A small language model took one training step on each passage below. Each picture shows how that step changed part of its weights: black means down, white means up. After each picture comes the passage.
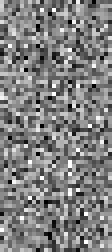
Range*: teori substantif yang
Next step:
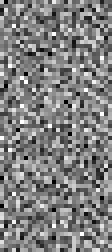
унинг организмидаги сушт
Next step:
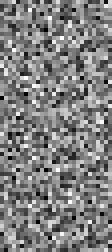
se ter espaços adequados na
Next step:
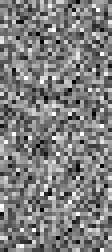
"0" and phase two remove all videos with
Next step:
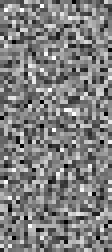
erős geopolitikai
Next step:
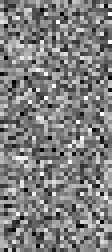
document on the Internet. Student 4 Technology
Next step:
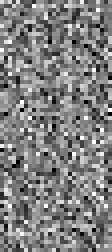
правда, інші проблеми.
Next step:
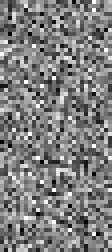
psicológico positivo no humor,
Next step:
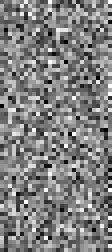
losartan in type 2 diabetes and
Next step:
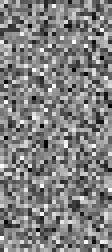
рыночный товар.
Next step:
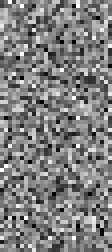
bog‘lanishning eng muhim
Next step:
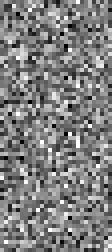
faillibles: – No ↳
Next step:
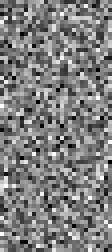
o ensino-aprendizagem das
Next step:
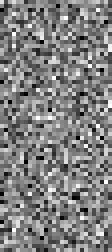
imports of fuels between 2000 and 2017, the
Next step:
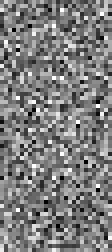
momento de crise. Variadas experiências
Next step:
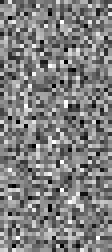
a las necesidades y diferencias individuales del
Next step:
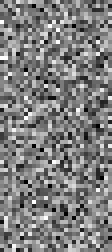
challenging to apply in Southern and
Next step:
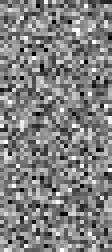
to display “0 dBm” histogram
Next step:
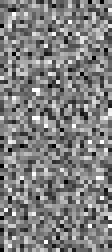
пациентов подгруппы
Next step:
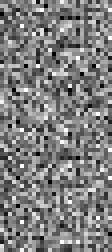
houve a proposição de interações
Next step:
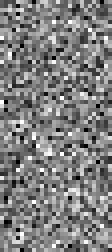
Некоторое отличие n
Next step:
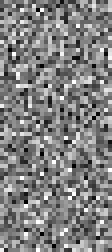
NDPR (Non proliferative
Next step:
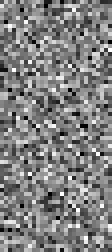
answer. - * Finally, provide a
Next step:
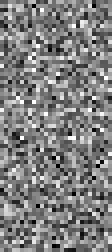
terrestrial surfaces from arctic to
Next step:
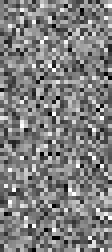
were found in amounts of a little
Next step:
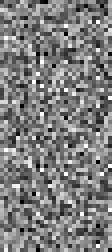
é considerada como provável cepa
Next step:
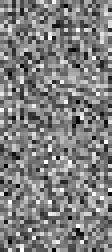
ижтимоий фаоллиги ва
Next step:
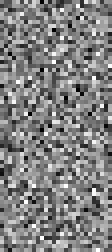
qilish, ularni saralash va
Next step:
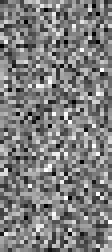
consequently, Lepidoptera
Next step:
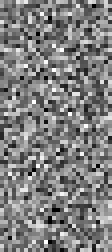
interaction problem simpler. In fact, only information
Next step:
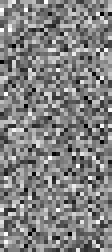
slowed down in these countries, and to
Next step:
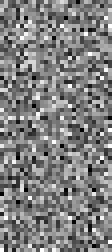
comme le ratio de livraison de
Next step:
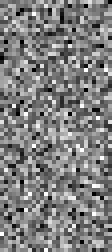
ma'lumotlarni matematika,
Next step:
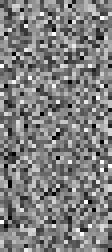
нимжон, ҳолсиз,
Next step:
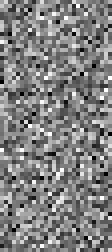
the kingdom established by Babur
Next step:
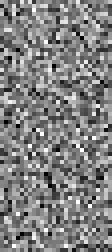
to simulate the time slot offsets
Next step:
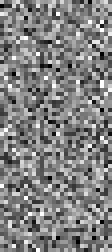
of the first year. One of the structural
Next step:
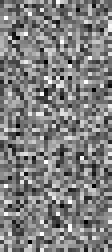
el trauma de ver morir asesinados
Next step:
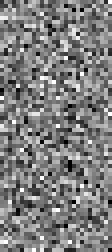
de Minas Gerais, que é o
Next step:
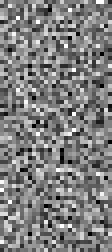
rejimida ma'lumotlarni
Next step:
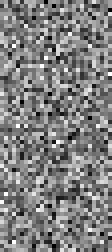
fueron convirtiéndose en Colegios
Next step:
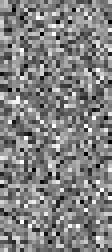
woman is forced to have an abortion
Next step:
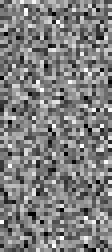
expected subsidence in undermined areas for
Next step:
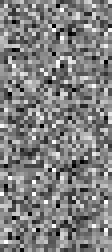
Circuit, Kuta
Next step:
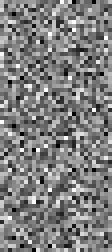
yoritiladi. Tadqiqotda
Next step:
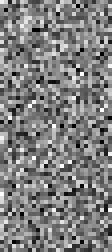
pockmark field and reflective targets
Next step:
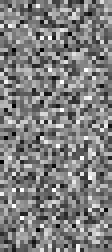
Manual vehicle recording is a
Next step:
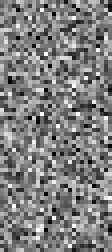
Rio de Janeiro: Imago,
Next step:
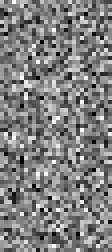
installed on a research vessel of
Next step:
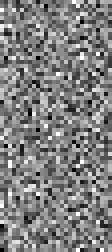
process. The applicability of the model in chromium
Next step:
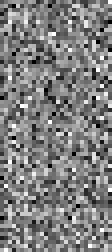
не наблюдались в группе
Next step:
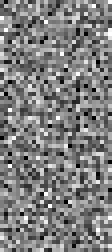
(5)$$ where X_{soil} is the
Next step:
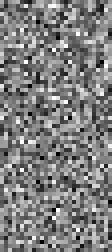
addition to indicators such as ALT,
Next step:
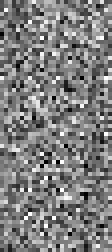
de actividad. Para 2023 contaba ya con
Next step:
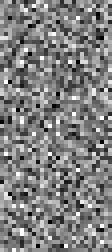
мельчайших оттенков его
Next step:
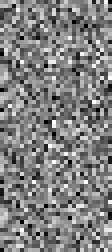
tuning of these parameters falls out of the
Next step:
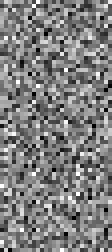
absence of proper infrastructural facilities, and
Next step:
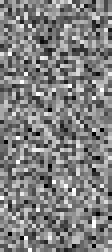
tegishli bo'lgan jismoniy
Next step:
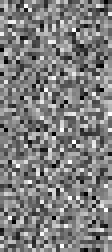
versión alternativa de los hechos.
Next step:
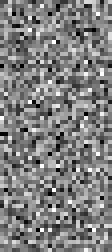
Pavel, *Graiurile
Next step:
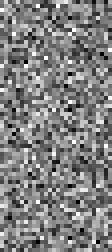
Vozmediano (2009) donde el
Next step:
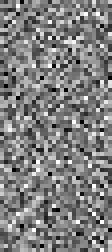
shows the change in fleet size required to
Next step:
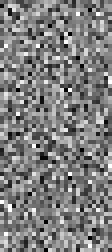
security as there is a negligible change in
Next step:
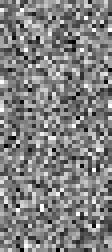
and cold gas microthrusters
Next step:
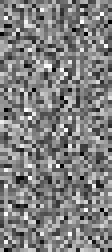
more complex, it's really necessary for
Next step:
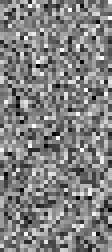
3-D rectangular combustion
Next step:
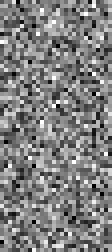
the two methods of learning. The external sign of
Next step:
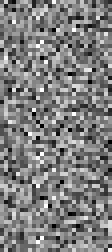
M., Hnatenko I.,
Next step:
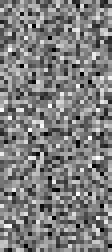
va ijobiy tomonlari ko'proq.
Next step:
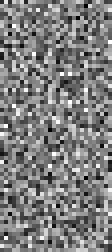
abordagem também iterativa e
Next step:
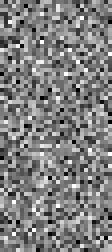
wildlife poachers, traders and
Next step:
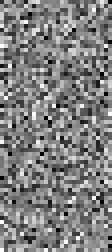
grow your own extraordinary health
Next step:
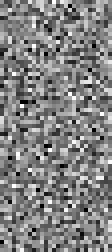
in 1985. This act was the *cine
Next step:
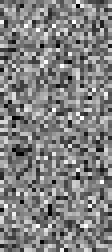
Depende del deporte se adapta algo
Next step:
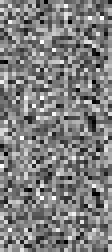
qiladi. Insonning bilim olishi,
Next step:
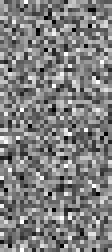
madaniyatning ichki makoniga
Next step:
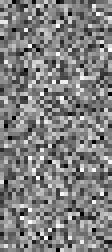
prezentate în Tabelul 2.
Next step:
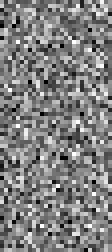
целесообразно нанести
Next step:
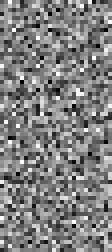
Sahabe içinde Kur'ân'ın
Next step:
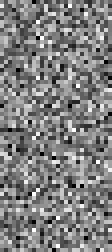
long-term preservation, equitable
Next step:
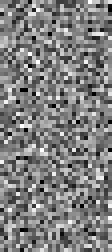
motivo á que entiviasen de los
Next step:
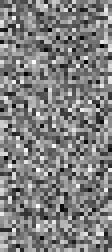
firm definition of social value.
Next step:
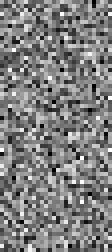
a pioneering participant, Granollers has
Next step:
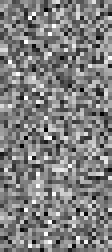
comprendenti inquadramento della
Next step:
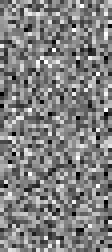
Ix, Fx \subseteq
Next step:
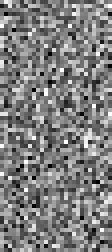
assured, back-breaking,
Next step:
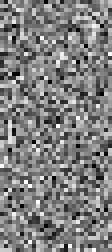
minority shareholders are: -
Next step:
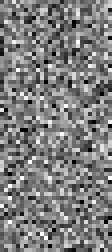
pulpitis showed higher cytokine
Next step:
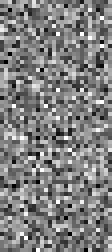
qiladi. Asosiy qism.
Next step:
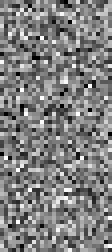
no pós-parto de natimorto
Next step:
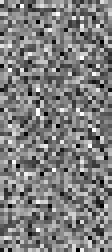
one of the growing and emerging economy throughout
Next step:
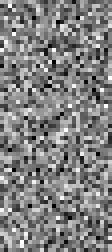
pasaydi. Perpendikulyar
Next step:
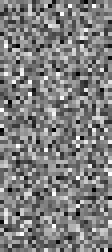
The severe and ongoing gentrification process
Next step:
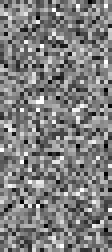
range T = 30°C. Substance
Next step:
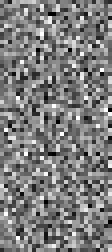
recorded under group fed with treatment
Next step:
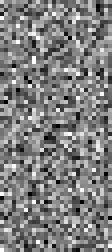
- [8] FIGUEIREDO,
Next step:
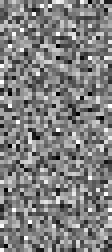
destacar alguns resultats que
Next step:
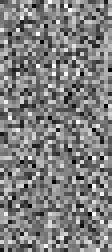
determines its place in the banking system.
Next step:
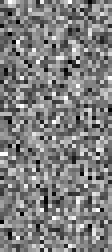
enge Verknüpfung von
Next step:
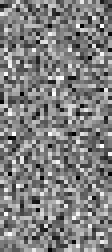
of construction limitations. At the same time the
